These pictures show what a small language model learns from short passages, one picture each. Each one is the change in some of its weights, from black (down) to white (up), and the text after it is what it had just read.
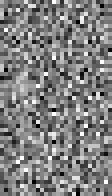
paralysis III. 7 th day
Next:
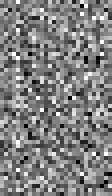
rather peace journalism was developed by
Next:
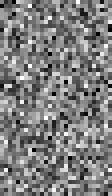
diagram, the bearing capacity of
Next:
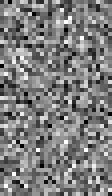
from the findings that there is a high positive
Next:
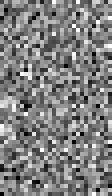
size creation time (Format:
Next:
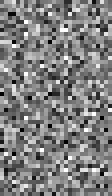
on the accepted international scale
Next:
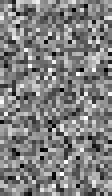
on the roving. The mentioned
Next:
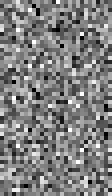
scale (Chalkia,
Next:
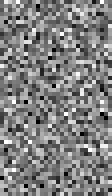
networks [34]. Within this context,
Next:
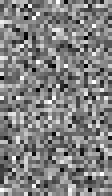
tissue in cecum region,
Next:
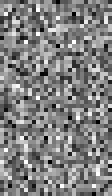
boy-child for example in Nigeria
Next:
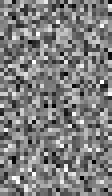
a personalized approach to each pregnant
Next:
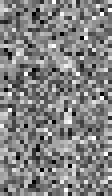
The observed magnetic moment values are
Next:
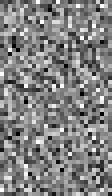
given in wrong unit. Figure
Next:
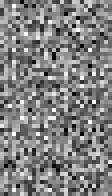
sickle cell trait in
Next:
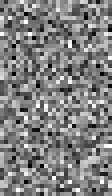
used in our work, and the method described
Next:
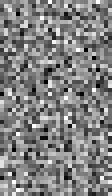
identify locations where barrier works may need
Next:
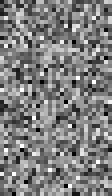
4026 IC to reset the
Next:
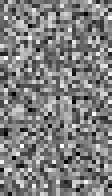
respect to the control. Conclusion The
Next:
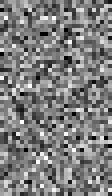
the development and climate adaptation of the
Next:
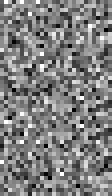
(Table 2). Table 2.
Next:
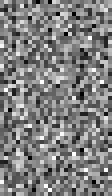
The complete series is: - Introducing
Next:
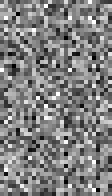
rates. In light of this, it is
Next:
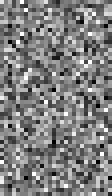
hours) also played a role in their
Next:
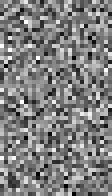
is constant. Pair-wise
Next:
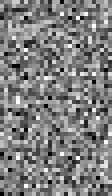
in vulnerable groups. Keywords:
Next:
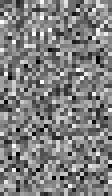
consolidated for optimization of query
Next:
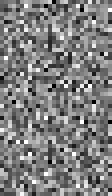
dimensional feature. Here the dimension of
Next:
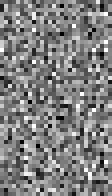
most abundant species and its rapid
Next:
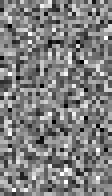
being influenced primarily by the type of
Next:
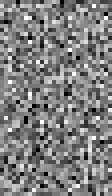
columns decrease from the first moment of
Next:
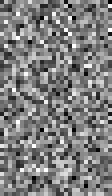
by appropriate supporting literature to strengthen
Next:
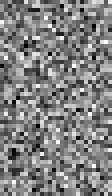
their other classmates. This could be
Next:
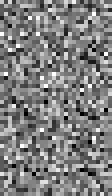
this study is to analyze and offer
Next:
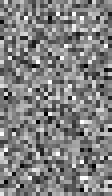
eat from broken plates and
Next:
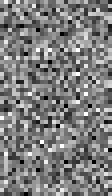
digital transformation processes, and the integration of
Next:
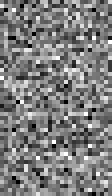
historical price data. To
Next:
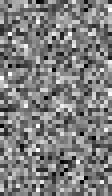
provide low, medium and high estimates of
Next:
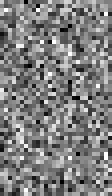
DTG peaks at 805 and
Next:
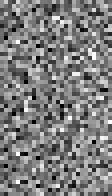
publication research, interviews,
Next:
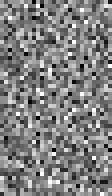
people ^{and develop the communication skills}
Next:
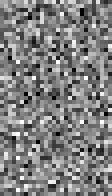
(North America,
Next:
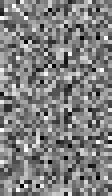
of the samples are tested in the
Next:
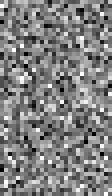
however, the addresses changed with
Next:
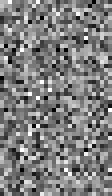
real-time equipment monitoring. It
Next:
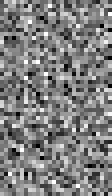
average in many performance indicators. 4.
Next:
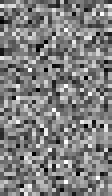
computer users to share applications in distributed communities,
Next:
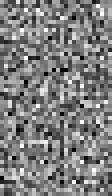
of text'> page number
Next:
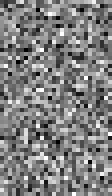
movement engaged in 'peace
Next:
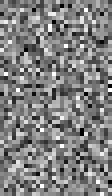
we propose the Dice,
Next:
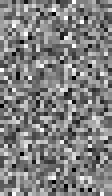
exhibit considerable seasonal variations
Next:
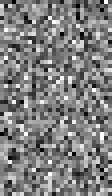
leads to dropout rates.
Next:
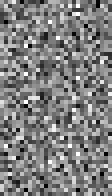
Direct Comparison of Important
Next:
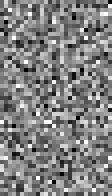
other group, the biggest
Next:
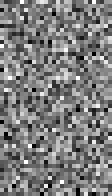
and large ensemble) test
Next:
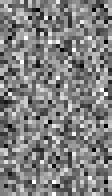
- Pre-Colonial period
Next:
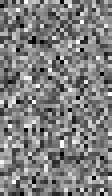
Temporal variability in the sources
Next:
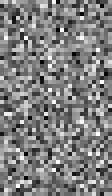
graft) was almost equal
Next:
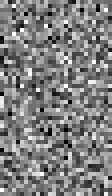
of the data generated within the project might not
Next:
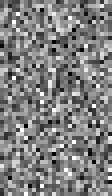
two cropping seasons in
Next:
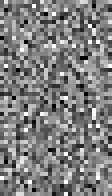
the position of λ_{max}
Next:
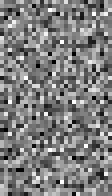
has not yet been sufficiently
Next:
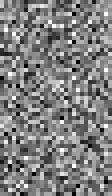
regimens become more complex due to the
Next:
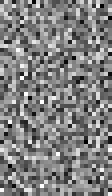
It is advocated to regularly
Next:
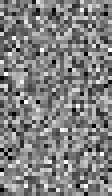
I started learning to eat
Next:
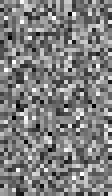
the use of information technology in teacher
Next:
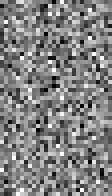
Topical Amorolfine for
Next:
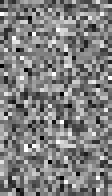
the values that are internalized in learning
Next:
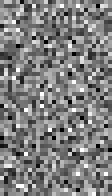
absentee syndrome when he
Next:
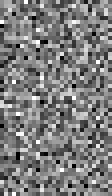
support complementary pedagogical
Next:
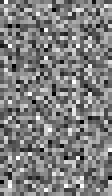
become socially active. They observe
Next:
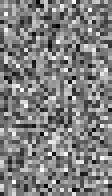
deeper level of factual process and
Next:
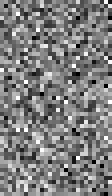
step 2: open a terminal from the
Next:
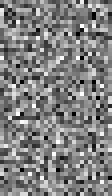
of Cytochrome C
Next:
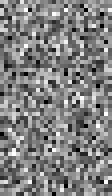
title: “**Budol
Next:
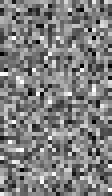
(OSHA) sets out
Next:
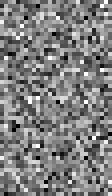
sharing⁴. Again, an
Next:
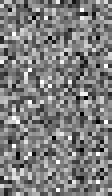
of the tailings for subsequent
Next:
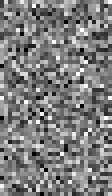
programs within the same discipline are evaluated
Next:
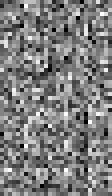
novel architecture for E-learning
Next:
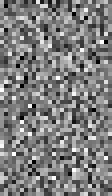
TRAGEDY OF
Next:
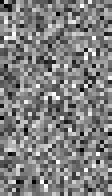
of waste sorting practices X2
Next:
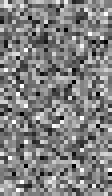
has got more advantage where by many
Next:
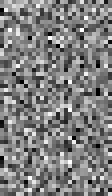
matrix of the constraints to identify
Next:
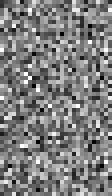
highest abundance is different; and
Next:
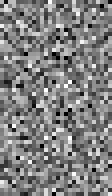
small Carbon based on electron deep
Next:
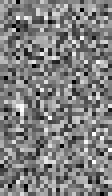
his Work, The Protected
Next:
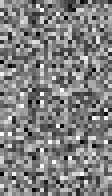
reaction condition not being optimum the yield is
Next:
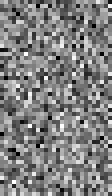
months. In contrast, none of the
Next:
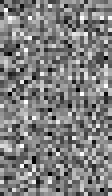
depression in elderly
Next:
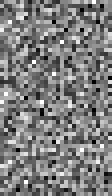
main motives were when choosing the
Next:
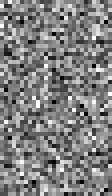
MELD annotations, as well
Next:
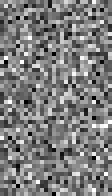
comparing model predictions if they describe
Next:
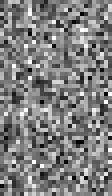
df1 df2 Sig.
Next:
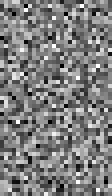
the question on 7 June 2024. The
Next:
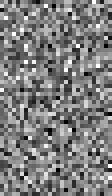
By use of digital technology, there has been
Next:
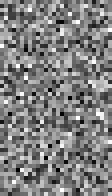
used; at the second stage, the method
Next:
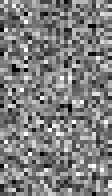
data rates up to 7.2
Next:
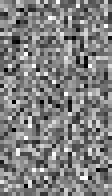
Based on Eqs. (5)
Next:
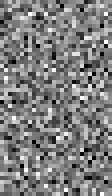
through a frame-core structure.
